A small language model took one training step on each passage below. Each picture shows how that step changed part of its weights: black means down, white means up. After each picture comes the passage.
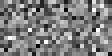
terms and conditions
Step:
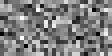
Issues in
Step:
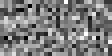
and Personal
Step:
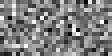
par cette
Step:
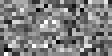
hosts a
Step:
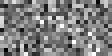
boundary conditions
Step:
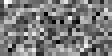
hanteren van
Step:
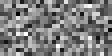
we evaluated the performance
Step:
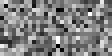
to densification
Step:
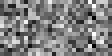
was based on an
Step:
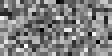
to the lower
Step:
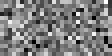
a la realización
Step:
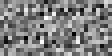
and that of the
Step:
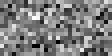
here: -
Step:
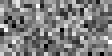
ist auf der
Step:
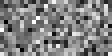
equipped with
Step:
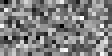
and introduction
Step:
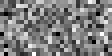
the application.
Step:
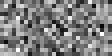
involved in
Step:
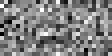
resource]. –
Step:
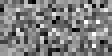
soit accordée
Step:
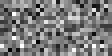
soft tissues
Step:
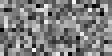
Further reading
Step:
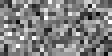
con autoridades
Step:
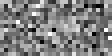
No Yes
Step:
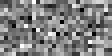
: Pero a
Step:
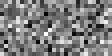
application of the
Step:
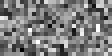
to have a model that
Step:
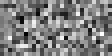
of gods and
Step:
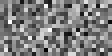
performance, parce que
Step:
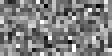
China found that
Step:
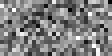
frente a los
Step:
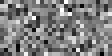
on the growth
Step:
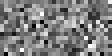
a existência
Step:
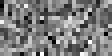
e pratiche
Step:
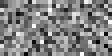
os requisitos
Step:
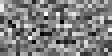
all hourly
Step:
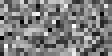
gain weight as
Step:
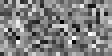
export development in
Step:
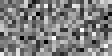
that were named
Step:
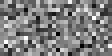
from the University
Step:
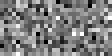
Thus, the
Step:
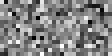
Met mast
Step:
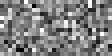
Diseases and the
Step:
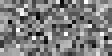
Figure 2:
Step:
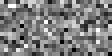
subject in the
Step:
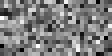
to understand the
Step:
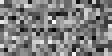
my research activities
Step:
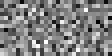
network associates
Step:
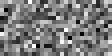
trust on the
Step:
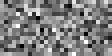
behavior has been
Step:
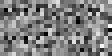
and intermediates
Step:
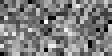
prevê a
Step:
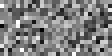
for the city
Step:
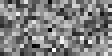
for the study was
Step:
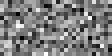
on SL performance and
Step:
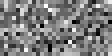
In our patient
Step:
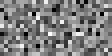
bu sohani
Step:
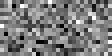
studies based on a
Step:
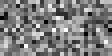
to be alive among
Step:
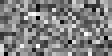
Thinking With
